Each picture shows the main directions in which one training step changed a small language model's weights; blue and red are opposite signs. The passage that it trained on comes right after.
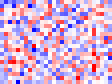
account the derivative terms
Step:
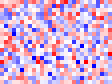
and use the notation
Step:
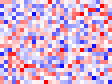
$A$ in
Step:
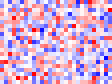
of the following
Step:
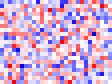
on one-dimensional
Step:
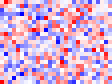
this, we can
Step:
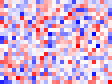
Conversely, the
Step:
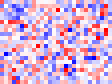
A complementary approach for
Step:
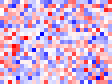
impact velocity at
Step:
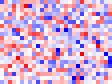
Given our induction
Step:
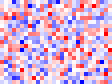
determinant. The
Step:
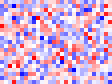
a sub-solution
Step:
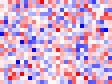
that inequalities of this
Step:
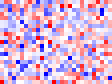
ILM into
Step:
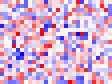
For instance, in
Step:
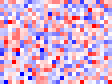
different stable limit
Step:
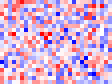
{\star} z
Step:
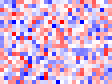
its limiting behaviour under
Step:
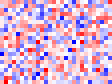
see that there exist
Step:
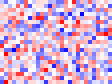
there exists an open
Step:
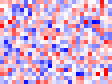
part (ii)
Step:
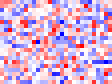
the intersection $$
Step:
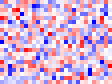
Zero control
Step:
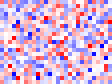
h \Vert
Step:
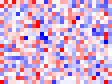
with linear terminal
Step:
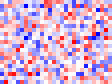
not represent the starting
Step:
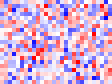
The Laplace transform of
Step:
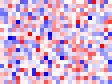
h \sigma h
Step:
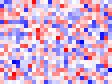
the matrix of
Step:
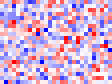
group, and
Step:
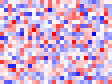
be also found by
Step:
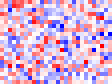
\Delta u
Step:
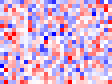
paper and their
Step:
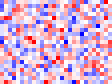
-- Reproducing
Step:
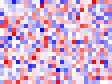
so that geometric Frobenius
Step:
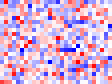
main advantages
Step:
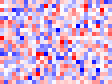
(Note that there
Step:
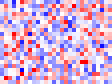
strongly convex potential while
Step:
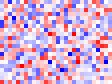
same proof as for
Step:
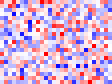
transfer functions respectively,
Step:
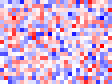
of subspaces of
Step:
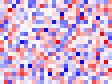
Without loss of
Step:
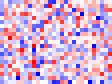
Moreover, the subspaces
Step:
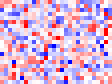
the same. In
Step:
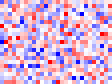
Let $u$
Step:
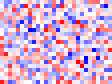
now we would like
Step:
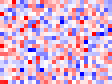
sizes appear to
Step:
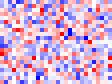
in length and width
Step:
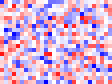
triangulation of
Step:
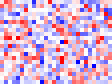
the given measurable on
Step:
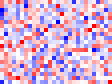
conditions, the group
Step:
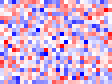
uniform bounds is asymptotic
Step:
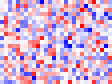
that the random variables
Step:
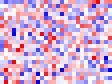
so we note that
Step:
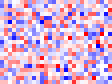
Since direct limits commute
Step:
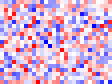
midpoint integration of
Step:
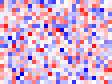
quotients} of
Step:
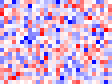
nonlinear, respectively
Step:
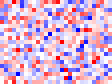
gradient domination condition
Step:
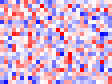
interval $ I
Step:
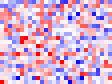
and missing
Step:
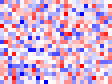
Let $A$
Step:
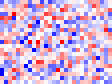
dependence relations between the
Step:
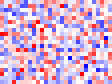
answer to the
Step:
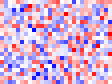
mentioned in our
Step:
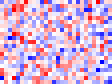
1$ it turns
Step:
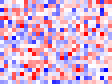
(existence result)
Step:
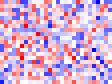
Casson invariant
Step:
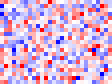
$K$. This
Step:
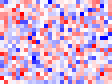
$V$, then
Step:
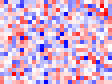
In light of
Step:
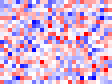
since part of this
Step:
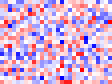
arc in their digraph
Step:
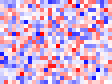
partitioning technique from
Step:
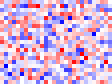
choosing any other
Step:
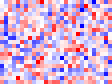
that the proposed
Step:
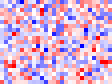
in the paper.
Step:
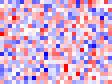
of Sciences,
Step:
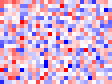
maps from a compact
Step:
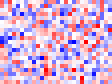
This means that the
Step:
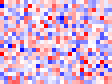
done for $x
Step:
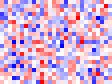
Kiselev and
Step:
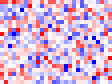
invariants, which are
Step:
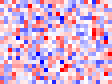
spiral \[
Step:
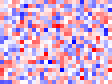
between them. We
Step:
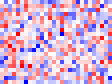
$\nu$ are
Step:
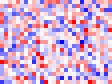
analogous to the
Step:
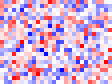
treat to avoid
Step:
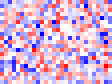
to the generating system
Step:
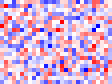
complex algorithms may be
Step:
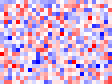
b \}$ gives
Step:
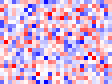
expected number of edge
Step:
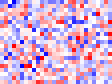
models introduced in our
